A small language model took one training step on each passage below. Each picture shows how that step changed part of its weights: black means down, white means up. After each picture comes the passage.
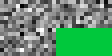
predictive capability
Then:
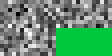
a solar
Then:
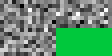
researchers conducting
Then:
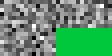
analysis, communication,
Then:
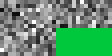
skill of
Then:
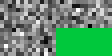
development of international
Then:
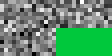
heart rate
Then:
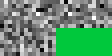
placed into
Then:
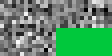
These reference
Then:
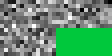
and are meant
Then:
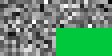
run the power
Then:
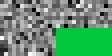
So, the
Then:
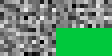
for the design of
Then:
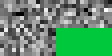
insight into the
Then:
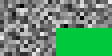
condition of
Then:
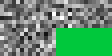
the world.
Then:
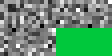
impacts reported
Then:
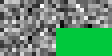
of ST
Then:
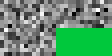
in a local
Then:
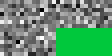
mean axis
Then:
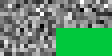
arch in
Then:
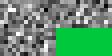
computer software
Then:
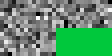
– garden
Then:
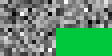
Form 2
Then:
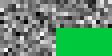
5. level of
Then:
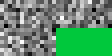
more inclusive
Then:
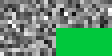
the experiment are
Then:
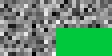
mm per
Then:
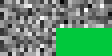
to increase the
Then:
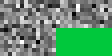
produced, or
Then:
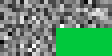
economic and environmental
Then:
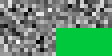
λ times
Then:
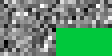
of ESP
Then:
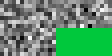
the end of
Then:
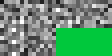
based on the
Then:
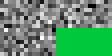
and text
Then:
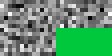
by Kamin
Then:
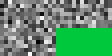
field to conduct
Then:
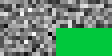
perform: The most
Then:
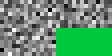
development of simple
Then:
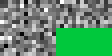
available from the
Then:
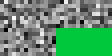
is more likely
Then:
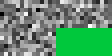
performance, the data
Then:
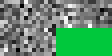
service objectives.
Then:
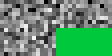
relating to this
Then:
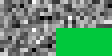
is a potential risk
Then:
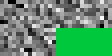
no late no
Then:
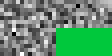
the surface
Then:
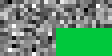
of May.
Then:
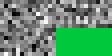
by Word;
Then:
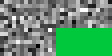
is increasingly
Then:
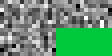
that the integration
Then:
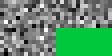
screening of
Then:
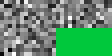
finding could be
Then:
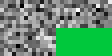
transformation of
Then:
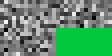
is aimed to
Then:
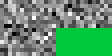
farms from
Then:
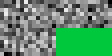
diverse learning
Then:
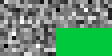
by adding the
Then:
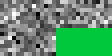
and approved the
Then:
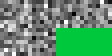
obtain a set of
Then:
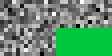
sum up both
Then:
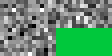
been formulated by
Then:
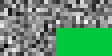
well as the
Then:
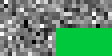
United Arab
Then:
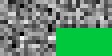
recent previous
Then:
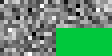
of each layer
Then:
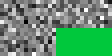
externally on
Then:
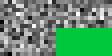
not seen as
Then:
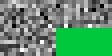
5 weeks
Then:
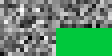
Journal of
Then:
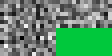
the policy level in
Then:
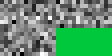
presented in Table 2
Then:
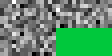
particularly useful
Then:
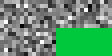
size are significant parameters
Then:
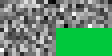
ions into three
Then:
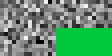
main purpose
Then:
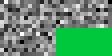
in order to
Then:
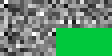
responds by
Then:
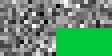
and memory.
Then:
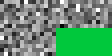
problem, the problem
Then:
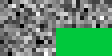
public version
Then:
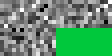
rural communities
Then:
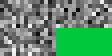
be a useful
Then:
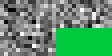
bed depth
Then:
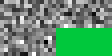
being included in
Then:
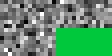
causes of
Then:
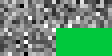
equation three different
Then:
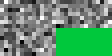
in Step
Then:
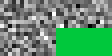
the extent of
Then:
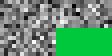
for students so as
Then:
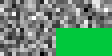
a large number of
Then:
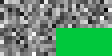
as an input
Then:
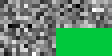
plant growth
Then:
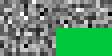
course of
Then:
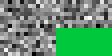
a group of
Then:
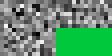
national identity
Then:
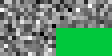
with issues related
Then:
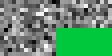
to OH and
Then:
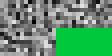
wellness and a
